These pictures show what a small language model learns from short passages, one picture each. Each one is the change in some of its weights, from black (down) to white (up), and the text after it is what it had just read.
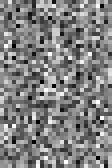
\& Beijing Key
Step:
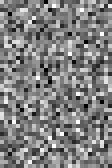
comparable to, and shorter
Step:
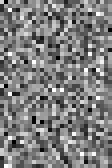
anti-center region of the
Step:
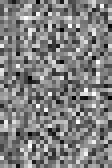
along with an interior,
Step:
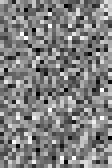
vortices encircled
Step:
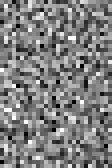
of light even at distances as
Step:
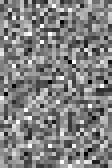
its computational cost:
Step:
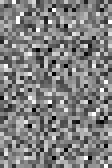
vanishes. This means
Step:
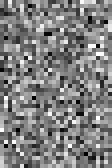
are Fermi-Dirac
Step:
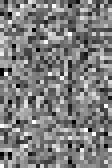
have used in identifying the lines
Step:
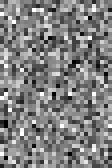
extraction pipeline identifies
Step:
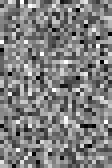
the negative \qsq
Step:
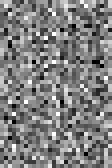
use the MM-model to
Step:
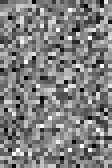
data rates in mmWave
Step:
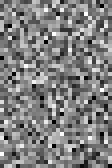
the radiation field depends only on
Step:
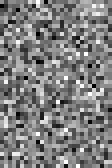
This fact has a very clear
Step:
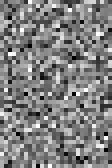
meV, suggesting even
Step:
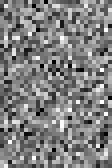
or when there is a primary
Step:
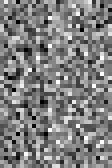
\propto \tilde E \, n
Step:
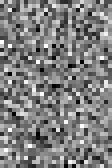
the analysis of the spectroscopic
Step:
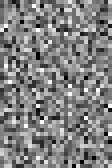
$\Delta \Delta G$ of the
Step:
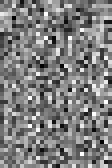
is orbiting near the
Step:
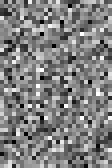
control electronics which have roughly
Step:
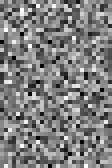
two branches of
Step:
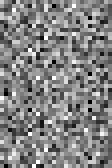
equally divided between
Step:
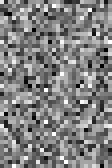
sequences, as we
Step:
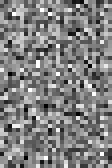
leave them for future
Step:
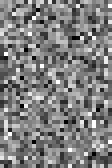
kind of field needed for the
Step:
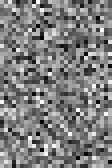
\novak, owing
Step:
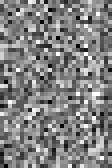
fact, this proof is reduced
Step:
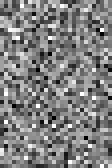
do not consider the collision
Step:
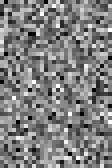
also play a central role
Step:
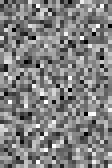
has small search spaces,
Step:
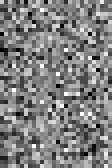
PI-GAN has to
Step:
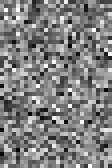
all the local attractors in
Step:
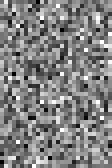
the shock progresses through
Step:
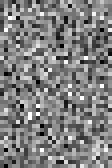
$\rho$ of each Fornax
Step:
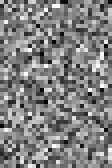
in this respect the analysis made
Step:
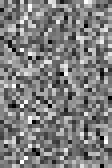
for different parameters, we found that the
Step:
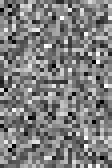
from Fig.9 that for $W
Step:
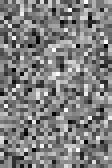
fret information are encoded
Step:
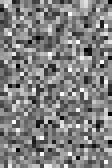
and enforcement into their
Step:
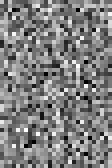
By varying the current
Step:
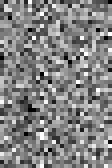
be easily integrated into
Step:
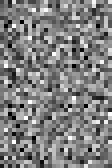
dots). The blue
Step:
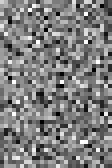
ordered surfactant phase
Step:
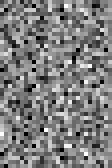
\mid B\mid a
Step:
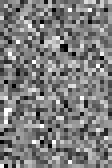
size of such regions appears
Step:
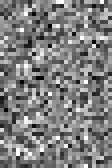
\\ \hline DA & never
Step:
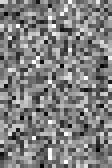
the BCS limit, $\Delta
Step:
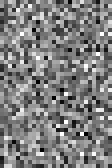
elongation parameter of the
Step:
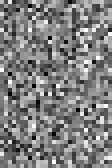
disks. Apple
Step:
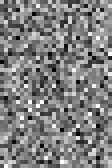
starts to blow up the
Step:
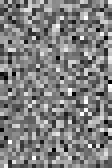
dashed line is a
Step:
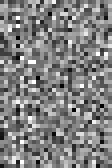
and the spectral norm for
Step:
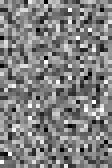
contrast, numerical simulations
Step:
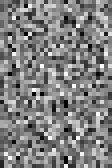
rectangle of the slave's
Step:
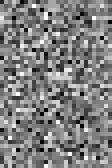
by enlarging the number of
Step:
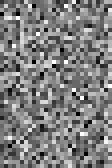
they were omitted from the
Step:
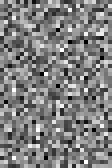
us to focus on the
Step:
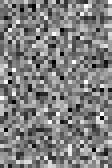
a gas--liquid
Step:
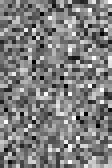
flux is $F_{\!\rm
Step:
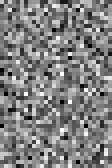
the battery active
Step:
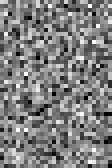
of the anomalous
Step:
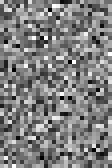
in version 1.0
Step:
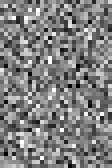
quantum Ricci curvature,
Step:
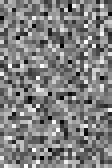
right definition of the single
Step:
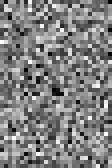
be smaller, regardless of
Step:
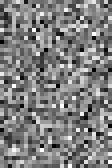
where $H$ is the magnetic field
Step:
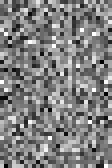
SUSY particle loops
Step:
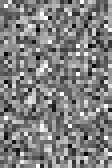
in-sample performance. A
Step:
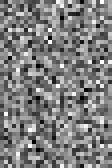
spin density. We can no longer
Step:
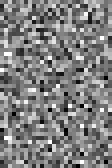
density of states, the spin
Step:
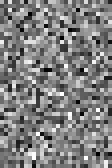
IX-DX scattering.
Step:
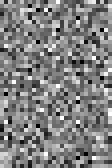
resource managing
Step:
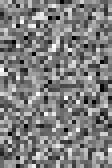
incompressibility is a
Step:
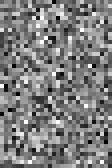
is an assumed star formation
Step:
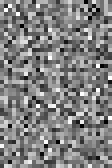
polynomial time (as there
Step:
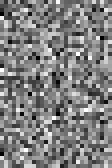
across demographic,
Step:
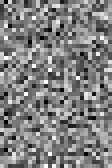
averages prediction loss over
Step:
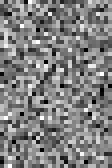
analysis for this systems is, of
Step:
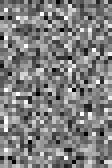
and, hence,
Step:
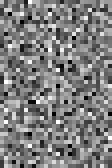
expansion rate of the universe
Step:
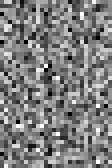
which case ``interactions in
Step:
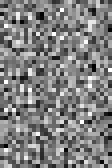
satisfied for the new
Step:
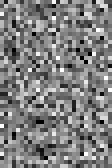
p)\le x\right)\to
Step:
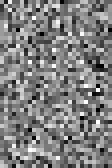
a simple straightforward
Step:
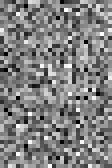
SPs ones. In terms
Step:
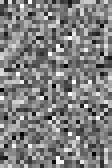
are grateful to the
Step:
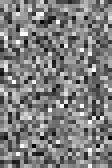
which has not been used to compare
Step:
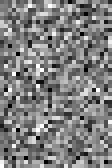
injecting adversarial
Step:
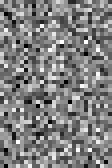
make model-independent statements
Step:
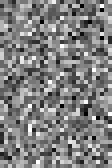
addition.} \end{figure}
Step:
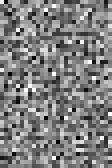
sequence $\mathbb{O}$
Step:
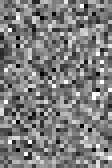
and Neumann boundary conditions on
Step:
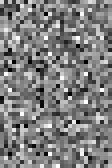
were estimated by extracting the
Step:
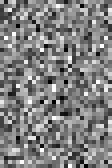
in $4D$ with a
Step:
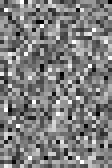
then a reflected field
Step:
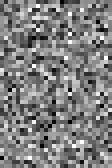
that the crossover from the
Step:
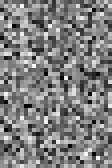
unity in appropriate
